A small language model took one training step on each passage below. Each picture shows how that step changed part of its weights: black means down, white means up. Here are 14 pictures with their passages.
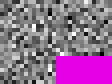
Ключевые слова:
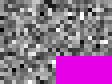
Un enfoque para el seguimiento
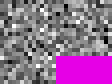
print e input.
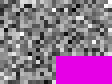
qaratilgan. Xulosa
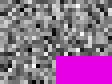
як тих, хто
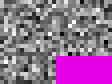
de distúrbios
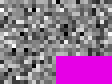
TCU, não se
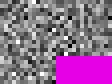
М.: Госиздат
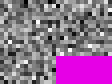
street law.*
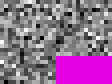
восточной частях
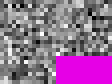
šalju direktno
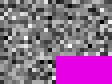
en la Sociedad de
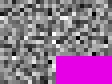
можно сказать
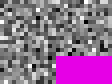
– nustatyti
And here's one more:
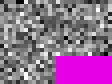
konferensiya materiallari
